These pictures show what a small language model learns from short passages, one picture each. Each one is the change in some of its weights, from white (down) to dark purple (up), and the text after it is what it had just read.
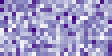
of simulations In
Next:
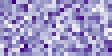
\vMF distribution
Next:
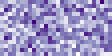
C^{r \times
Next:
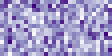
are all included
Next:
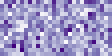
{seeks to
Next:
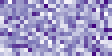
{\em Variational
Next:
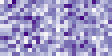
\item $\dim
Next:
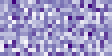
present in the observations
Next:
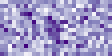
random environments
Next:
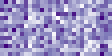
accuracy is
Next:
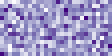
less severe
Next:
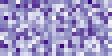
from IEEE
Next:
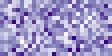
is the unique
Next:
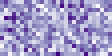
order to take the
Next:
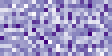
in the text.
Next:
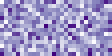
It suggests
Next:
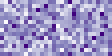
intersects with
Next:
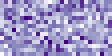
path $Q$
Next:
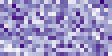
t}$. As noted
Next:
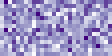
more suitable for
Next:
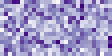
spectral energy distribution
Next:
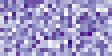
for $1\leq
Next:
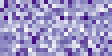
on $X$. In
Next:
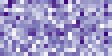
and decodes the
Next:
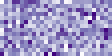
an initial learning rate
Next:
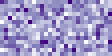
de Souza
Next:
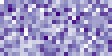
0$. This is a
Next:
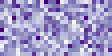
simply due to a
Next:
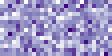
\infty$. More
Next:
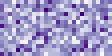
involving research
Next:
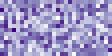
equation of state may be
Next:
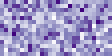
we know (see
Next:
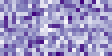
relation of the structure
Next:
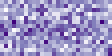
for an hour.
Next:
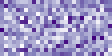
designs, the
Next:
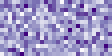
the same reduction
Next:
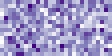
at low moisture
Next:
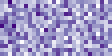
Image Data
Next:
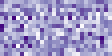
as resonance
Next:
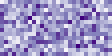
basepoint map
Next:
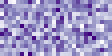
of interactive
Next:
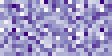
Theorem 5. {\bf
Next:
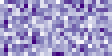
mass distribution of the
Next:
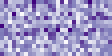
the simulated
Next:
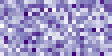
the dielectric
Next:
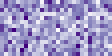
application which
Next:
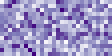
a glitch
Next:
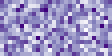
provide definitive
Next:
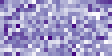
e.g. the
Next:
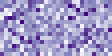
one associated to a
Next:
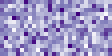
also lower than
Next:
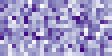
effectively take
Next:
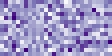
to the matrix algebra
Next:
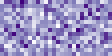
>5 years
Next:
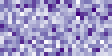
the efficiency associated
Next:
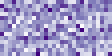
or commercial
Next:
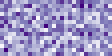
from the measured
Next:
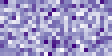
each MS and
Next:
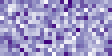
$z$ is the
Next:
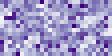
respect to FCI
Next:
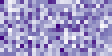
By equating these
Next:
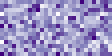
motivated by our
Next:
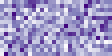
popularity in
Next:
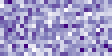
images. The
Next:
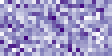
get students to
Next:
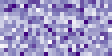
} } Form time
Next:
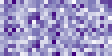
this makes them
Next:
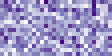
All considered
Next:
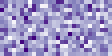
effectively. %%
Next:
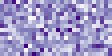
was focused
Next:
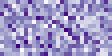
minor modification
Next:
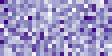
not clear enough
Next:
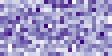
global but
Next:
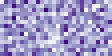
required. Thus
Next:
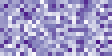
conservation equation for
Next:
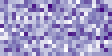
precision in the
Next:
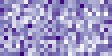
group; ++j
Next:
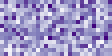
tension in the group
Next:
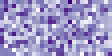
of herbal
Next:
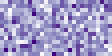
the deviation of
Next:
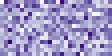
initial results on the
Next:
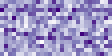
equivalent norm on
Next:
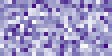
transmission power
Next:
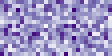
by early
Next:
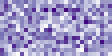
leading order and study
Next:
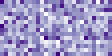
Service in
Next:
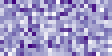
An important rule
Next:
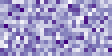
b) Number of
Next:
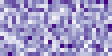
fact that, for a
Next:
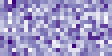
$n$, which is
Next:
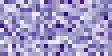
crucial work was
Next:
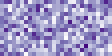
accept the
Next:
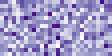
the works of
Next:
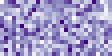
large enough.
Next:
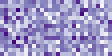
and Menten,
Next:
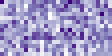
4$ being among
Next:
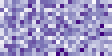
Update all
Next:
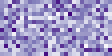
for fainter
